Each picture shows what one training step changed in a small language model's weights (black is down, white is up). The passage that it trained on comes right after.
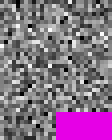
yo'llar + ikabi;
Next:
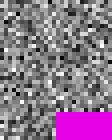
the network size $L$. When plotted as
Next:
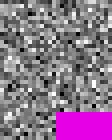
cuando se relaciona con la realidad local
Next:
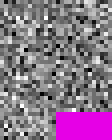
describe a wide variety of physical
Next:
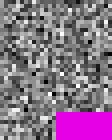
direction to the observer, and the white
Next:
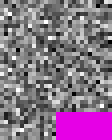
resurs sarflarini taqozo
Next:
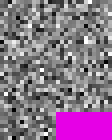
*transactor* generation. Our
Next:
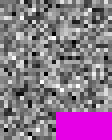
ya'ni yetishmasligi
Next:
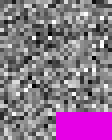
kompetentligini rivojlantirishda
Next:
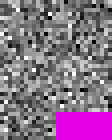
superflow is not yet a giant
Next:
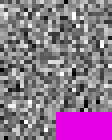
AOK qabul qilmagan
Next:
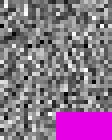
\caption{Simulation study ($1000$
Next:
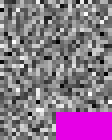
reaksinya adalah sebagai
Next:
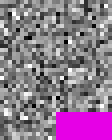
и принимаются посольства.
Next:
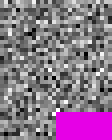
$t(a)$ has many poles on its
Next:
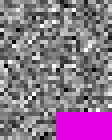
data. \begin{figure}[h] \centering
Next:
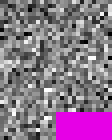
effectiveness of sustainable risk
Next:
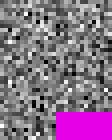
“sympathy” in English.
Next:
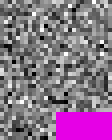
the control protocols used in a number of
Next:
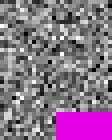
\begin{abstract} We have investigated solid
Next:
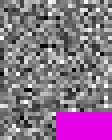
erkinligi printsiplari va
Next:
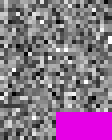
address.}} \begin{abstract} In a
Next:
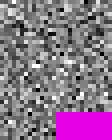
matter" goes through both slits. But
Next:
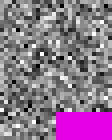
aos entraves encontrados na
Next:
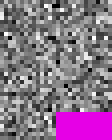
processing, the low-frequency components
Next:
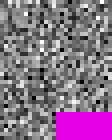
with the distributions of the RAPGAP MC
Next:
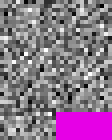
in our study show that annealed
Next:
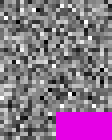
envelope $A(t)$. These equations
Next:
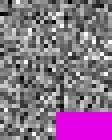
tasdiqlaydi. Muallif bu
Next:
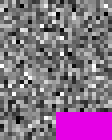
baseada na utilização do jogo
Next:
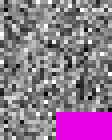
upbringing, observation, experiment and
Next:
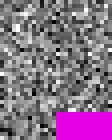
Іншим проблемним
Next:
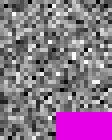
Батаем. А. Кожев:
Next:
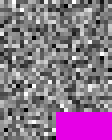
stripe migration speed (compare
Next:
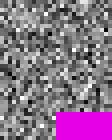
OSMT phase instead of a standard
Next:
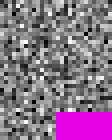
not lead to fusion. Instead,
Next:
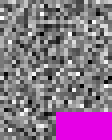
Earth's rotation were first identified by
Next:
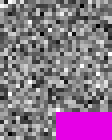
experiments to explore. The large-scale scalar
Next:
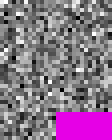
ellas están rotas,
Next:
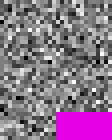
обозначениях в компьютерной
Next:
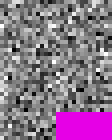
distribué en 1865 dans la
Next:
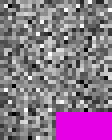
with the quasar located in the
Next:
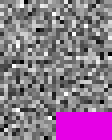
becomes slow. The initial rate of temperature
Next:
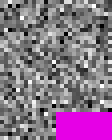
instance, in semi-supervised
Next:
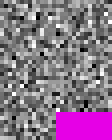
akses jaringan internet dan
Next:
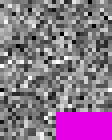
can be recast as a single-taste
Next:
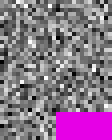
precise way? For humans, this
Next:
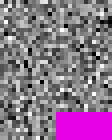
partitions $K$ accelerates the
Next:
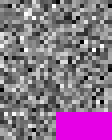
quyidagicha izoh beradi:
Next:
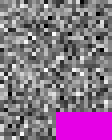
are interconnected to compose a
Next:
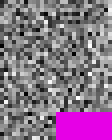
Tecnológico Nacional de
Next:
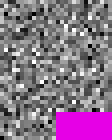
один із сортів
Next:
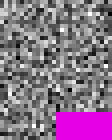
sufficiently fine to accurately
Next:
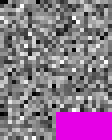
panels correspond to three different cuts on the
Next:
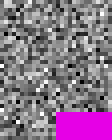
follows: $ b \ominus a
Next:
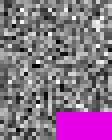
routers, access points and even the end
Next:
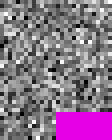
the contrary, near the black hole,
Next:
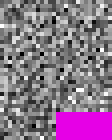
the further enhancement of lesion
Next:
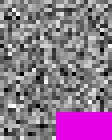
paper, we confirm the [WC
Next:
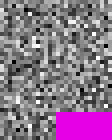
$h$ acts as a permutation with
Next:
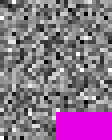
tercemarnya air tanah
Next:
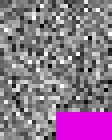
lahjalarini fonetik,
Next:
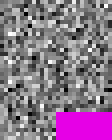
нами были выделены
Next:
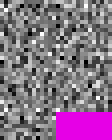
взаимно повязанного
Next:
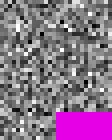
“томи” остидадир.
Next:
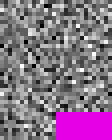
works as a local to global interest bias.
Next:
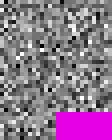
И.А. (Россия)
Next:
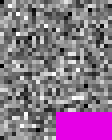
bandsiz, ildizoldi
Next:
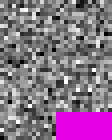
ҳолатдагина бирор
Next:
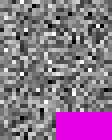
``dressed'' by the attractive
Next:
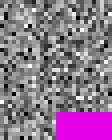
We construct a random mixed state
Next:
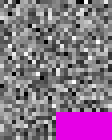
more red GCs at smaller radial
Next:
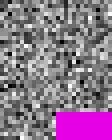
central peak of the numerically-simulated
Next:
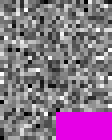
بحيث نصل
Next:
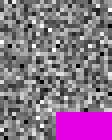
in eq.18. The value of the
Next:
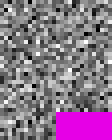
humanitarian aid" (Ο
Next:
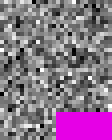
л/га сарф меёрида
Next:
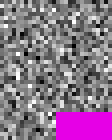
equation \begin{equation}\label{eq:
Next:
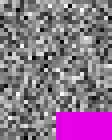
assumed that the supersymmetry Ward
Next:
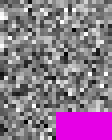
података која се
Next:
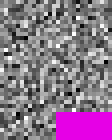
times are highly improbable (the initial conditions
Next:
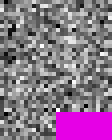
воплощение концепции
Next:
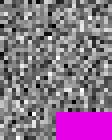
small $x$ it is sufficient to compute
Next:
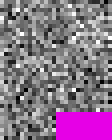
la inversión en investigación y producción
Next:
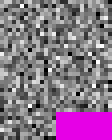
and best fitting in Sect.\ 3,
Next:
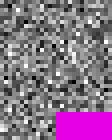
даними S. Fayaz et.
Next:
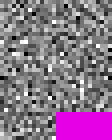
high temperatures with increasing $E_0$.
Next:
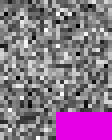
to the rank of the kernel matrix and
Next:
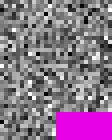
barriers. We found out that,
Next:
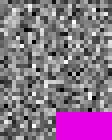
limit, extensive thermodynamic quantities
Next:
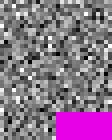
tumani maktabgacha va maktab
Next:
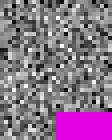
real GitHub issue and
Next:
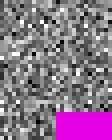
Подаруйте дитині
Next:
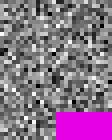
o prisma Constitucional,
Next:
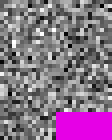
is also taken to be the RBW line
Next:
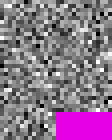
Lin, Yumeng Zhu,
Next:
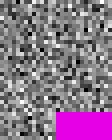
interaction term has to be tackled via a
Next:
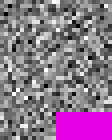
This Galilean Maxwell
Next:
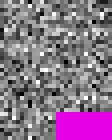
yuksaltirishda milliy
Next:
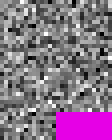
yuritish hujjatlari
